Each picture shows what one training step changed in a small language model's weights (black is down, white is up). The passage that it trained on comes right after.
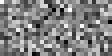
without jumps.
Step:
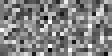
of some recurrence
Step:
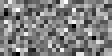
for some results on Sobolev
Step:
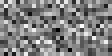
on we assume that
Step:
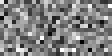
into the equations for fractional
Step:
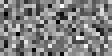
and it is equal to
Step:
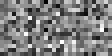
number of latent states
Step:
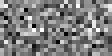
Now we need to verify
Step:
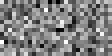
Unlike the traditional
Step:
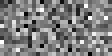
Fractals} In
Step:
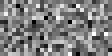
of a 1-parameter
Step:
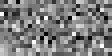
Let $X$ be
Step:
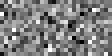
An example of such
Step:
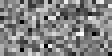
existence of a classical solution
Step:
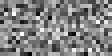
and $d =
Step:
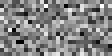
drawn at random from
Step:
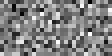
\in T}
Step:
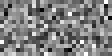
names; in
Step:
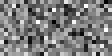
as explained in ``Step
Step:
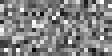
training for the 2nd
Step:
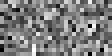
vertical maps we have a
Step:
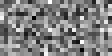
the FDP at level
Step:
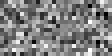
prove large deviations
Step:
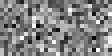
$k$ and a
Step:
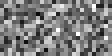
one way to define the
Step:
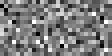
edges of the induced
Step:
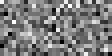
proves the Lemma.
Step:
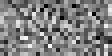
$\theta$ is fully
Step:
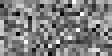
complex dimension at least equal
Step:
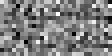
Universidade de
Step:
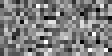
de faisceaux
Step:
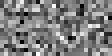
solution $u\in
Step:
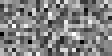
can obtain solutions for
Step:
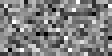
following fact without proofs.
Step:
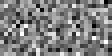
Now assume that the assumption
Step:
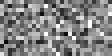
an educational
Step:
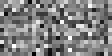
compact supports on
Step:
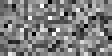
translation. \medskip
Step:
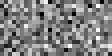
once the interior states are
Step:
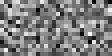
regularized trace there.)
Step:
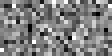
uniform Poincar\'{e}
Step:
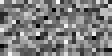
to go to 1.
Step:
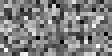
the canonical symplectic form on
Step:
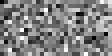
bundle, the number of
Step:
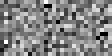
\qquad \qquad
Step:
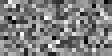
In this paper we
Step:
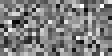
there can be no such
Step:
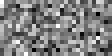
analogous to the continuous energy
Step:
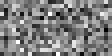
20)$, we create
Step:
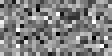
The largest singular values and
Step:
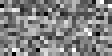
them in that order and
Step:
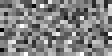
the final function must be
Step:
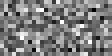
}$$ The integral on
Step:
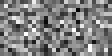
that all processes are measurable
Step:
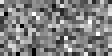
an inductive type,
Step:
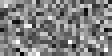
and taking the real
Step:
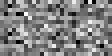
integers must contain at least
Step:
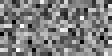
the Memetic Algorithm
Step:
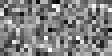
rate or the market
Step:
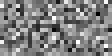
F)$. We prove that
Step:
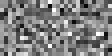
turn, is typically
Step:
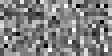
direct nonlinear extension of the
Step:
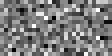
of subsets of \( X
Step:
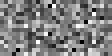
function possesses
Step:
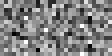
the previous formula that
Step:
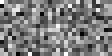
sense, where rough
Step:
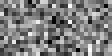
represents a non-trivial
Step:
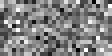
partial orders such that for
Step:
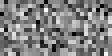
colored with $\omega$
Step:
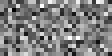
hypothesis is different, but
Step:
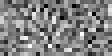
$\alpha$ is
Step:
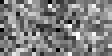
(1)} Suppose
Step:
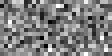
side of the above
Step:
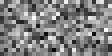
existence of a gap in
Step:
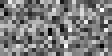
use of the Optimised
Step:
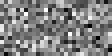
exists even without a priori
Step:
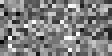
are obtainable, but
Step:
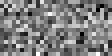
since $u$ has
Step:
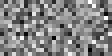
which corresponds to the center
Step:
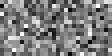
actions are continuous, but
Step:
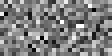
Convex functions on
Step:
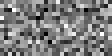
to be flipped
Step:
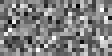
In the final section we
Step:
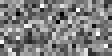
bounds are optimal: it
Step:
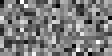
two main groups of basis
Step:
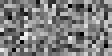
the $15$ double
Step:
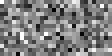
issues. Indeed,
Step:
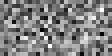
of any rectangle is
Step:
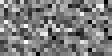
on the composite alternative.
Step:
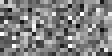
a slightly different multiplication rule
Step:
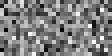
intersection with the open
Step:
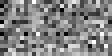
not contain any vertex from
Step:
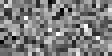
the proof, we use
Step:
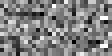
second congruence gives
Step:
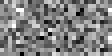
\overline u,
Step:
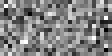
we establish the integration by
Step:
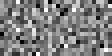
sequences of the approximation vectors
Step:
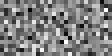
in a group?
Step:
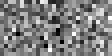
invariance of a set
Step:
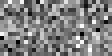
analysis leads to an equivalent
